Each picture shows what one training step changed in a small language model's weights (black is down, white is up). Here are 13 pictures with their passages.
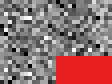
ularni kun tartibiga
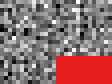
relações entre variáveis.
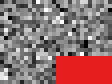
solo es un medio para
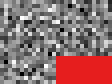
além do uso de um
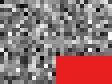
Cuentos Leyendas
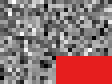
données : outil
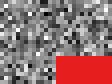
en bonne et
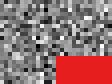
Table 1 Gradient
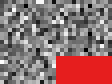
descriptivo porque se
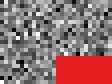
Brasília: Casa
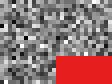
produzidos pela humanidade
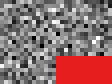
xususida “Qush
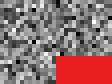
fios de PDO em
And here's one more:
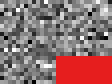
de lening. De
